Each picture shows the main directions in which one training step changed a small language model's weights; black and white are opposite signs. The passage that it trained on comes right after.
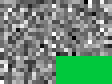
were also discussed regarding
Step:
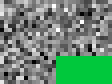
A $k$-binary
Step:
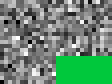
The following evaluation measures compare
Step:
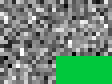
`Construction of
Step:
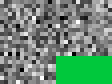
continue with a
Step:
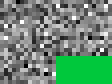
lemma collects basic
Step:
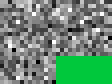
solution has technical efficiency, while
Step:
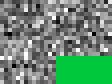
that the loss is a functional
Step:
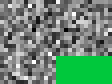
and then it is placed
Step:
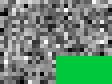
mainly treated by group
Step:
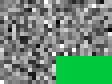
supply, etc.)
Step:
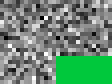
in $t$. But suppose
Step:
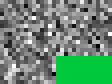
\setminus a) =
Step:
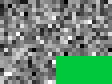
we plot the difference between
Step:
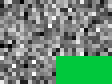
we can also obtain the
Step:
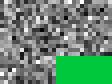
take the unit ball
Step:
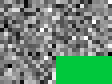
n\}$ the vertex set of
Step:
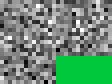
symmetric and exterior
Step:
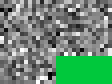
of innovative solutions for complex
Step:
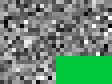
Nominal grid
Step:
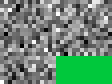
of the information society,
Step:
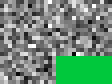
condition (vs) holds
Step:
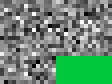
< \alpha$ then we
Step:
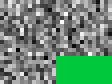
the lowest to the
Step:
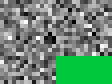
link such a result to
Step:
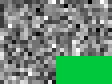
disease that is
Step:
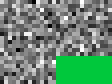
\in I$ and $
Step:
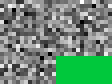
We present numerical results in Section
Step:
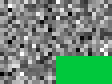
combinations with the
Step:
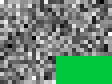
the complementary unit
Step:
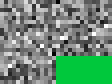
columns of $A$.
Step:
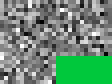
better when compared to the existing
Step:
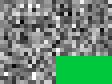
ratio and reactant
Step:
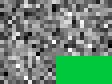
space of matrices that induce
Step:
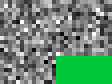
several times to remove cell
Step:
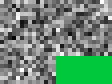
however, optimisation is required
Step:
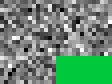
degree of the field extension
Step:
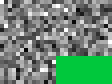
10 *FCM to
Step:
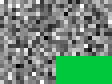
the monotonic descent
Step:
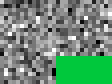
is most probably
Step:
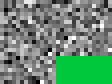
effectiveness of using some
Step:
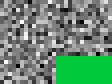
important that civil
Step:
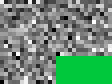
procured, seen
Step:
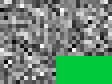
- Establishment of
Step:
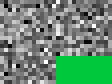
On the other hand, the
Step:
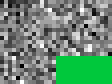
the integrability criterion
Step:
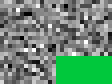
Moreover, it is not
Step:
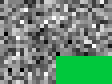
achieved after milling
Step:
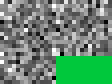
$\partial \Omega$.
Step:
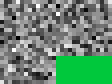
define $\omega_C$
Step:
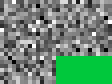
by semi-circular
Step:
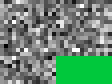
there are 5 clusters
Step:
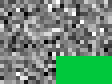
LPS on structural elements of
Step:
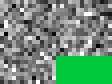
Boolean mapping
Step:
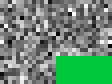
with simple 2nd order systems
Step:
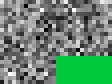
insulin secretion
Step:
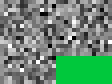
published sources as
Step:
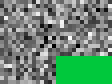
able to answer
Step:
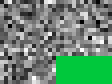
universitarios en
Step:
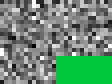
\rangle =0,
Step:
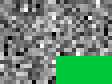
that were consistent with
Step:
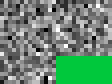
the underlying monoid of
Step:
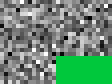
Conversely, given a
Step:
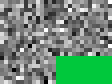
and men have equal
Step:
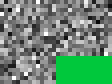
of $\cal G$ has
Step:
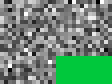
result of Longla et
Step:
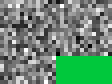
is defined by the entries
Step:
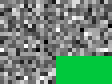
and computer science
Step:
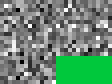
casting. The required
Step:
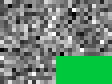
it holds $\l_i
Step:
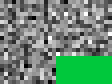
states are cylinders
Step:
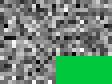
length $n$. Then
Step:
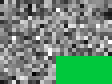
whose frequency appears in
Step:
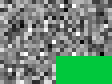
system}. We now turn to
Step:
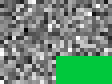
\noindent Now, letting
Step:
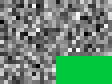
and numbers. This kind
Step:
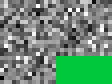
Companding and
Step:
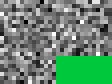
a planner could use information
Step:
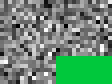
on this, like three
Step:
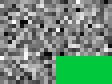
provides vital energy to help
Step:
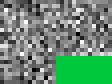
total mass was determined.
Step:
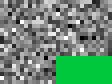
both the quartic and
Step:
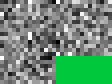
between the mean achievement
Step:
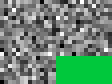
connected in the feedback
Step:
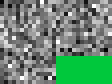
the corresponding element in $\wedge
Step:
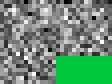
billion gallons
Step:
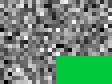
to the chance that
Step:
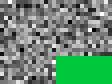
system parameters taken are $\alpha
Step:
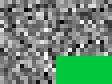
Researchers have used this method
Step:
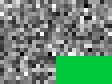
$\tau$ is an integer
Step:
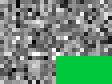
full use: almost every result
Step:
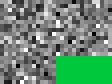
case, and that's where
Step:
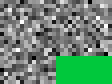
commissioned. The
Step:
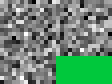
\in B_R
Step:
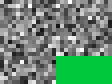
with innovative concepts
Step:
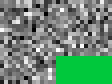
worships and
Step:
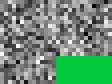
very low probability values,
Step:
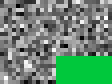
well as verbal language)
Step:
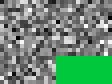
gives running head on
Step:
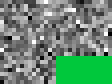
acquire some
